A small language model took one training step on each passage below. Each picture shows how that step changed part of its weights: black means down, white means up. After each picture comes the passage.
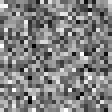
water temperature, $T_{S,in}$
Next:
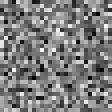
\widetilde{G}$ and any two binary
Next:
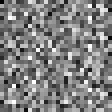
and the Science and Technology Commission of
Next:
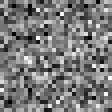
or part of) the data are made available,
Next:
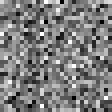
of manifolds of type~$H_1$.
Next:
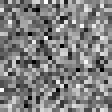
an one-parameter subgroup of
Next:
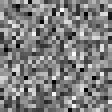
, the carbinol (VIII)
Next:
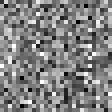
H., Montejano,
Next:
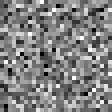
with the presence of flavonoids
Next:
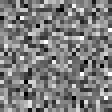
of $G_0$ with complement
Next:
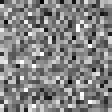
Level 2 evidence (acceptable;
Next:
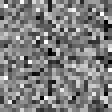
y y dp/dy = 0 \quad
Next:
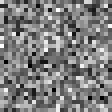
physical sensor/actuator fault
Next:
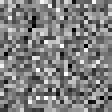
\end{equation} This perturbative
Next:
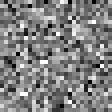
in this configuration, with the
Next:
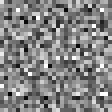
ability to simulate societies
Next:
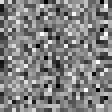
т.д. в
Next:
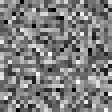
was defined by macroscopic
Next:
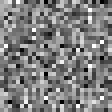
Diehl, E., Heck,
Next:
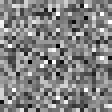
implementation requires the discretization of
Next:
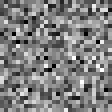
when you have access to a network - o
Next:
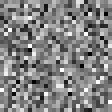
(such as arithmetic groups) which
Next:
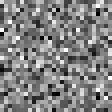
1\forall u,v\in
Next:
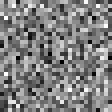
algorithms. By means of the
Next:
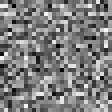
the action of $\left(\matrix 0 & 1
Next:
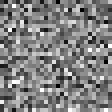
presence of the glue material. In
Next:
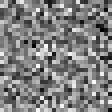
40 °C for 2 h and
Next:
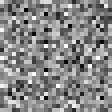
lesser cache demands, the
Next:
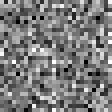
potentially reducing the time to union
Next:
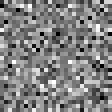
ab\'elien), lisse sur
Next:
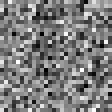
cl}} \newcommand{\rank}{{\rm
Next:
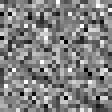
Simon \cite{Si1}
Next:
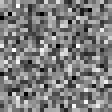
we form classes of size $p$ from each
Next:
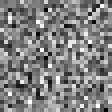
strategies, multi--objective optimization
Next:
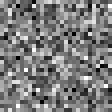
of the respondents were neutral while
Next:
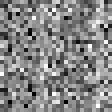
Naik Marathwada
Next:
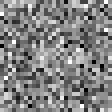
\subsection{Discretization of
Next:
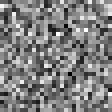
as described in the words of Tagore in
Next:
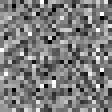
between heat tolerance based on production and
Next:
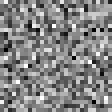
the National University of Singapore for
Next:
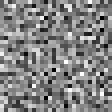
Palatine Hill; Baths
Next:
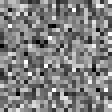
covariates were independent. We chose two
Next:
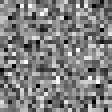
cell death, enabling replicative
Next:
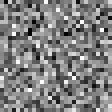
for the unknown scalar function
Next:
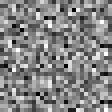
of territorial transformation in
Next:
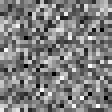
N(U,P)$ for which
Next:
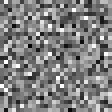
patented seesaw wave energy
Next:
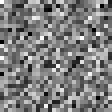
with an upper level file directory
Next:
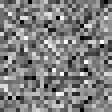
Then $L(\ell, 0)$ is the
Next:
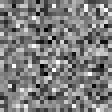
place via the internet and will increasingly
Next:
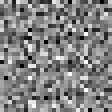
no shepherds and He felt
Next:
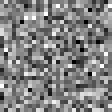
a dodecahedron is not generated
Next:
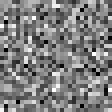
to grant exemplary or
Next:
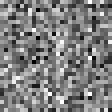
Distinguished Lecturer, and
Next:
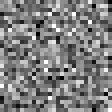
{\em initial\/} combinatorial
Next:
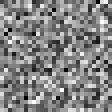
information for comparison between pre-event and
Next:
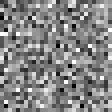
damage prediction accuracy in the
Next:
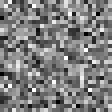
the nature of the approximately convex topology.
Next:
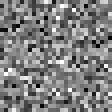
to take special advanced training courses
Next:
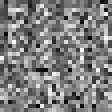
one can get a good idea of the
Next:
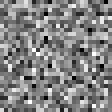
method or tensile detachment
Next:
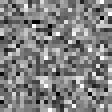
in the oposite direction of the
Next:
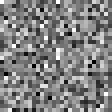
b) *representational networks* and
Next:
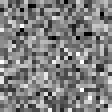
4]. At a macrolevel when
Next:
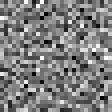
able to maximize their performance to provide satisfaction
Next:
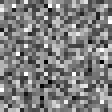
technologies for radio frequencies
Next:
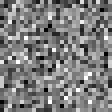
such that, for all $\ga,
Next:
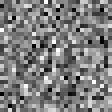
degree of a vector one starts from the trivial
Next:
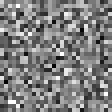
depends on a number of factors including the
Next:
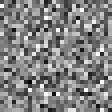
die out when and only when there are infinite
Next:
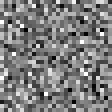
Relaxation times as calculated by
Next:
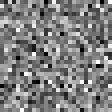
considered as potential drug but that might not
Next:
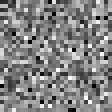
generate syngas that can be processed
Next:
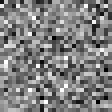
the contrast between planned and
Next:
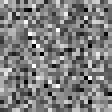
Control Problems:
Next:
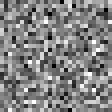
first day of your cruise
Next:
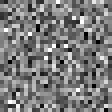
then obtain the value of the weak formulation of
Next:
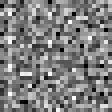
realizes $\hBr(X)$
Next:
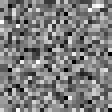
\wedge \wedge^2 A + A
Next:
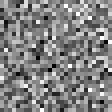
using among others the snake lemma (for
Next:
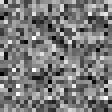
K_B := \left(\frac
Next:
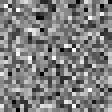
manages the degree to which the previous memory
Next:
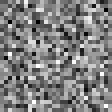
Age Women in Arba Minch
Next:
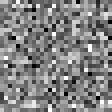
and job dissatisfaction are
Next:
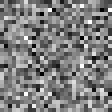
to estimate and predict the radon and
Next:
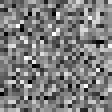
one or more of the triad of
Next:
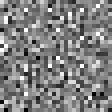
For ease of notation, we focus on the
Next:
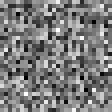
e_a \cdot, e_b
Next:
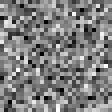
surface $S$ and $(b)$ a new
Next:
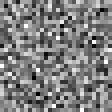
\end{corollary} Так
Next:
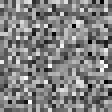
mechanisms to sense, adapt to, and
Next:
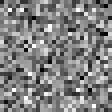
a clock is used as an avenue
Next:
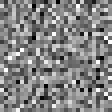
gears are among the most commonly used.
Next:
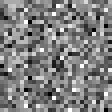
of symmetry-handling methods exist in
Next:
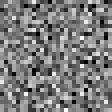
choice of damping model or damping
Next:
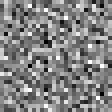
obtained from all the study participants and only those participants
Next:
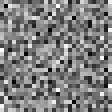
Russians understood the above
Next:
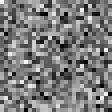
two parts: part one and part two of
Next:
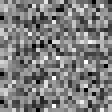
of minimal smooth geometrically rational real
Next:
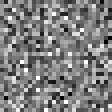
where the sector has become an increasingly relevant
